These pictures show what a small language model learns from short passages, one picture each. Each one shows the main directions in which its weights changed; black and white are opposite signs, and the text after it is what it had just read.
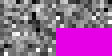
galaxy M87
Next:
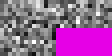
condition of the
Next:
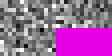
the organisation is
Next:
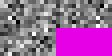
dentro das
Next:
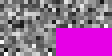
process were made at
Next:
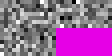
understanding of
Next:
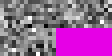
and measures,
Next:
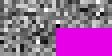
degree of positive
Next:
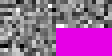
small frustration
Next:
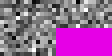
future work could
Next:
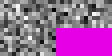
force field based
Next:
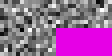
as it is
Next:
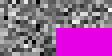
guest experiences
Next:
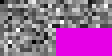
of de manier
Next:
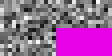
dosing frequency of
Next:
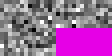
both. This
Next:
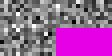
localization of a
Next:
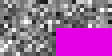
others have
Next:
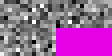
education outcomes.
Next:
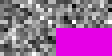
variation, as
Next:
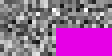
have any training
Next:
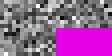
availability and
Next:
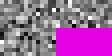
are same.
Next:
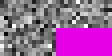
and hence is
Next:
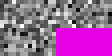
recall method.
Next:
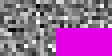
of the usage
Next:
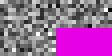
of Gender and
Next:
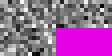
the relations between the
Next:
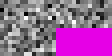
data shows that the
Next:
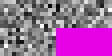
If this is the
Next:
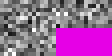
will create the
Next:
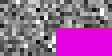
Chile \and
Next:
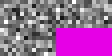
to absorbed
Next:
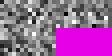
efficient than
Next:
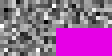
dynamical mass
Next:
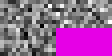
In particular the
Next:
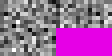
branch with
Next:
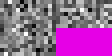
the smaller
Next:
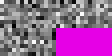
layer of the
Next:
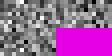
imported into the
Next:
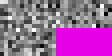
of stellar
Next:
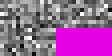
PDF of the
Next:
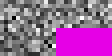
to improve efficiency).
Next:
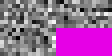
approximation in self
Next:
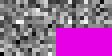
coordinates with
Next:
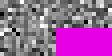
have met the expected
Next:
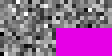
& Total
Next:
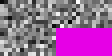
of the patterned
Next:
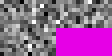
УУА –
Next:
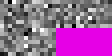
auch anhand
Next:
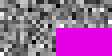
Typically the
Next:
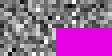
one in the
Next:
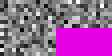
usually employed
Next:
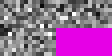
Studied by
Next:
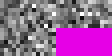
Hill One
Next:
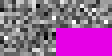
noted that there
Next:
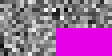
methodologies and
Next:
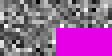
black in
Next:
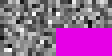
denote the
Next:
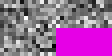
two or more network
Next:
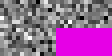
detailed in Figure
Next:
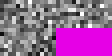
a variety of
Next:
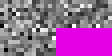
eine an einer
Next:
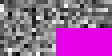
and green
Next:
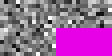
respectively. A given
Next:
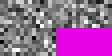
ota -
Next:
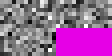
prepare by
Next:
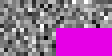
The learners'
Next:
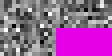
basics of the
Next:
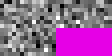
higher education,
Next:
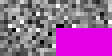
to close around
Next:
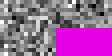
ва қиз
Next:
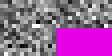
that \be
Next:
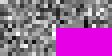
of the two
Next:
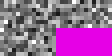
through free space optical
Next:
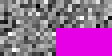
frame generated by
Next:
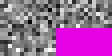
does not contain such
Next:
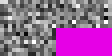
of the simulation
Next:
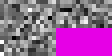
forced many
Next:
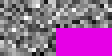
axial direction),
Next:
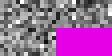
practices for
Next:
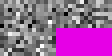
share in the
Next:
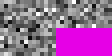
data completely
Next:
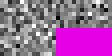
the quality and
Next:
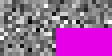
divided into
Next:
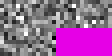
on the left state
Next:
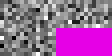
linear model (linear
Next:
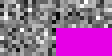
durum haline
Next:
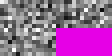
of alternative
